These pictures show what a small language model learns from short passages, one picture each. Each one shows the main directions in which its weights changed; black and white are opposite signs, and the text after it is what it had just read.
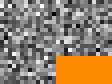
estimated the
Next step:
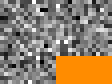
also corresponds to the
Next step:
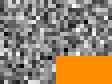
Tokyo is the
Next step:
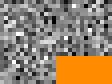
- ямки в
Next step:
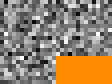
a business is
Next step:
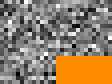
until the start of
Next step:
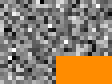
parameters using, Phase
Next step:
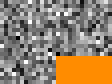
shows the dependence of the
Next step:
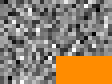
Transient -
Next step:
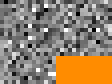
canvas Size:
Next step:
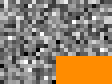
be written
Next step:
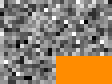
bridges these
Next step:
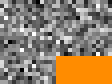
theoretical tracks
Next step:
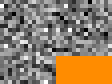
than 0.5% of
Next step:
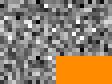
a firm and its
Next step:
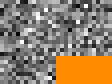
of legal,
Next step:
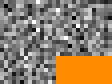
day to day
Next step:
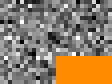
delivery of
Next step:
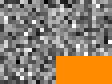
only one anomalous
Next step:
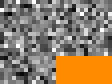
do objeto de
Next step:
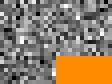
use limitation in areas
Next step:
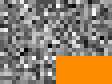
profiles near
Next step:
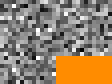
perevodov po
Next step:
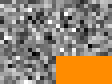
the ways in which
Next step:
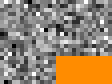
energy, it would be
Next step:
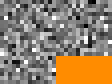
cells were washed with
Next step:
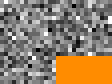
patterns behind
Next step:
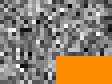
Sie sagten,
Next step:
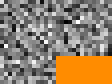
measurements of magnetic
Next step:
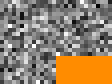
advantages, the
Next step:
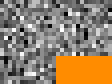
folds, which may
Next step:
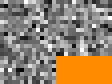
an ontology for the
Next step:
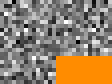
The HLA class I
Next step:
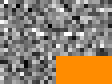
also have on average higher
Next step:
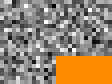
can be monitored
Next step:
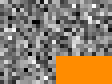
Each paper was
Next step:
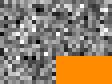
entreprises en
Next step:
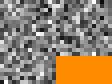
this submission and
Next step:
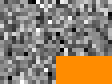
are provided in Table
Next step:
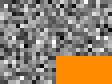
using $\phi_d$
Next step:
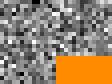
the charge state with
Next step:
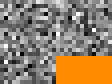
economic stability,
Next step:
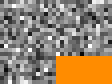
that provides isolated
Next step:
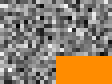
funding from the
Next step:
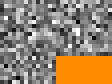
control of emotions
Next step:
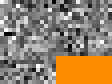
8 registros;
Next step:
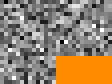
energy of the linear
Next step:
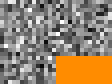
high QoS and low
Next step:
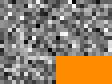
foam increased by
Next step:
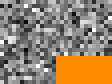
the best approach to
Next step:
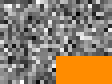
by the two authors
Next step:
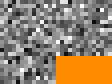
the transmitter,
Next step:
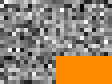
may treat it further
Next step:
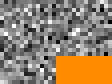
for cognition as
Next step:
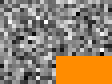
2:1 ratio
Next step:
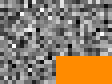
connected components
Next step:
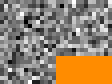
As an example, the
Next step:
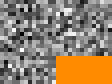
the students of higher
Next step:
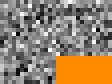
clear air, these
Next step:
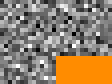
ham xalq
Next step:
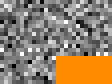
for new forms of
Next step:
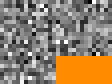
to the vacant
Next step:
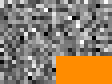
capital innovation
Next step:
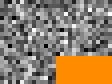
We may compare our result
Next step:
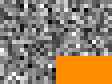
da compactação
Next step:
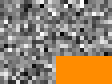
presented here, it
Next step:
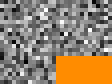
suppressed. We
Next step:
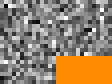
other hand, to
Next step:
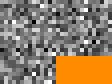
% , yang
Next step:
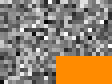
period excavation result
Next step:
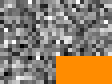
the gapless
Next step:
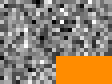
Experimental y
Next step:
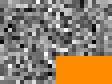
the reverse IV
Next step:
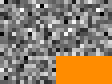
in the minor case,
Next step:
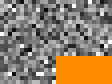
ванне на
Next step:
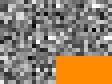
ce qui est su
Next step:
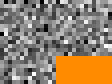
are used for job
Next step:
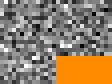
they remain a
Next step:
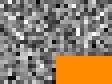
far more questions
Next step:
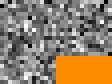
anisotropy on
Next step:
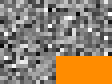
total kinetic energy of
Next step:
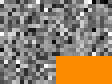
toll road for the
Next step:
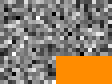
groep behoort en
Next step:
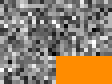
suggest that the
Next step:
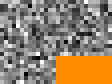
this, we show in
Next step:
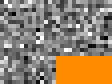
geometry at the
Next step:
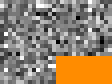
it. To see
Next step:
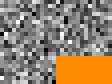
different operations {\tt
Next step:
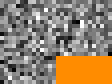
the legislative
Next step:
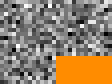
pilot site The
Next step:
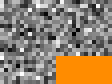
of competitive
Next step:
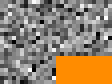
(Vizitiu et
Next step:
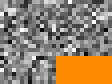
the current measurement
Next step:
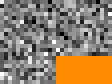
for improved entry of
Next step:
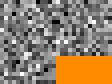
gives the seller
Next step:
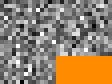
technique, we
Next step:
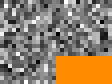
dominations in the same
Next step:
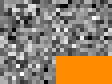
agencia profesional
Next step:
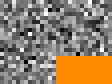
of coins. In
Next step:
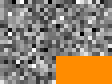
el hombre en una
